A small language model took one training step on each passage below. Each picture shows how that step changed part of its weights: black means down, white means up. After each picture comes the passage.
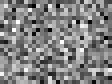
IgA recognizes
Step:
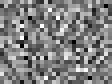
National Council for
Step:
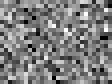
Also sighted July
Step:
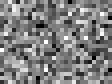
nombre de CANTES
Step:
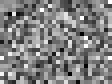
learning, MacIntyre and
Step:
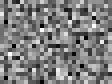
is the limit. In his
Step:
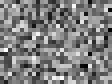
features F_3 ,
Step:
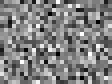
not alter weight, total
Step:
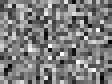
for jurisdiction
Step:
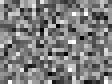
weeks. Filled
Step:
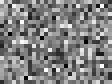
os bens de consumo não
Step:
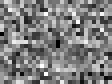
attraverso supporti
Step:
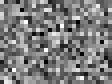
on the implants in this
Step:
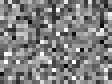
and Economic Growth
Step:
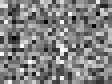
1. Экилиш
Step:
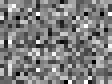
va operatsion asoratlar
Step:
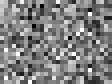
disruptive technologies.
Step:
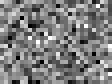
formação dos profissionais
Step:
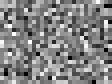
*Jurnal Studi
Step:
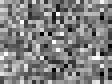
Se os homens não
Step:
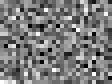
sensitivity analysis the
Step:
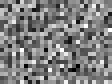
municipal, domestic
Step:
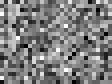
to a particular product. It
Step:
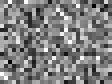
years, and the sex
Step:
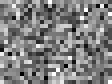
high density impulse
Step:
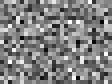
harms him. His
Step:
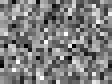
invece, alcuni
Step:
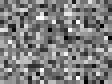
samples with subtle
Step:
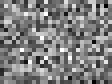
yacimiento de Mas
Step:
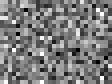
bir faoliyat bilan
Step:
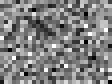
prices. Such
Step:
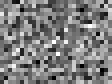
the lack of reliable
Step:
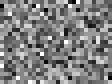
relational exchanges
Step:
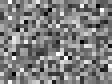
city dweller.
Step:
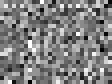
и безопасных
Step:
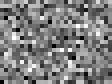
con los niños. Es
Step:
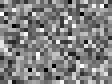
pattern, duties,
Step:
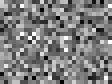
підстав та їх
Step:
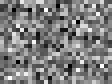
enzymes can be, in
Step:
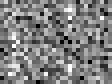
1 ADAPT
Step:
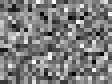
S A Yuqoridagi
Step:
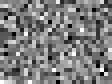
it deals with sensitive
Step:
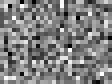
bo'la olmaydi
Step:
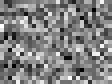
can be practically useful to
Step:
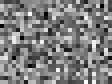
returned the
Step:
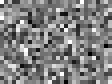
through interactive programs. The
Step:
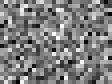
un revêtement noir
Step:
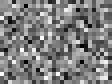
between Washington and
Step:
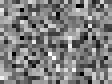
well, too. The
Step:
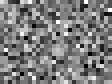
each pair in $p =
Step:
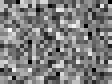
heavily populated
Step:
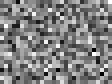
un péché. En
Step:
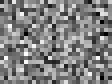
Nishonov B.
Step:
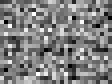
(Под ред.
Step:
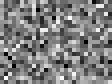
we find in God; he may
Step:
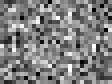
Annual Research Conference in
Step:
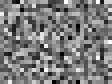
the man for others.
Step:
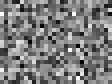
the mean is given by
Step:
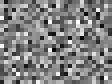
*Hash* (*Hash
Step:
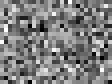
dihasilkan dari
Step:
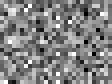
²Sangeeta Priya
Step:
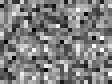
in the database of the
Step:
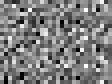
los estados incorporasen
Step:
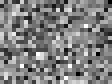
in the clustering process using
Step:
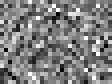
trabalhado nos
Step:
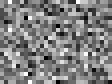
be processed by endless
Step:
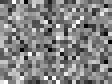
₂ O SO
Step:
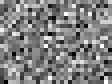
[Текст] /
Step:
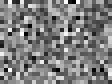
computer controlled
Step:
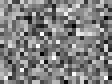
and long, very hot
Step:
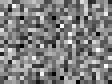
e efetiva na
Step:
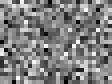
besproken. De
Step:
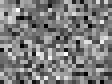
particular for a PEC
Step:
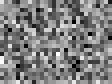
while maintaining its new
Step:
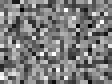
the food system have the
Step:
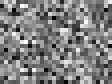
olarak farklı
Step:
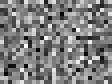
hrs. The suction
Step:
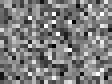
oralig'ida edi.
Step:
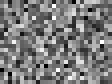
life balance has
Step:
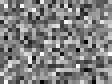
которых женщины
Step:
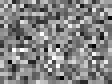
necessitando assim, de um
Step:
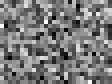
phenomenological grouping
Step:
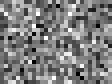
index (CFI)
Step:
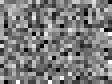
et al., 2001). This work
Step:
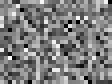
with the goal of meeting
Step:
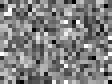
two mixture trees. The
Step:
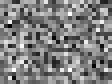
other BVI groups in
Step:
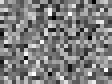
Lee, Jones,
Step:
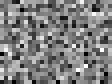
the definition, value
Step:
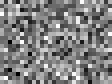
to 30 years through online
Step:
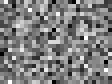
the engineers. Ever
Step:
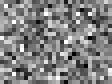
°C. None of the
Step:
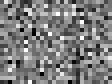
to create a payment
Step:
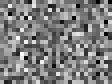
latifolium Lam.,
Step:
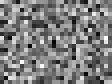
transformation temperature
